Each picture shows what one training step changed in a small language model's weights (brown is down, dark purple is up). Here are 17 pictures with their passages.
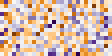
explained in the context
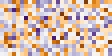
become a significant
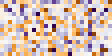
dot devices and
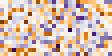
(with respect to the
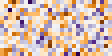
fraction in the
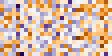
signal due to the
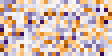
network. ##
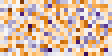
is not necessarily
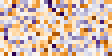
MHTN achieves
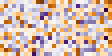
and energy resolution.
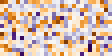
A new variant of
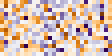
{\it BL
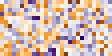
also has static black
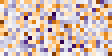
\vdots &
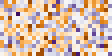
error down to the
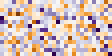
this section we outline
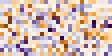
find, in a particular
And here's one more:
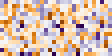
materials in the frequency
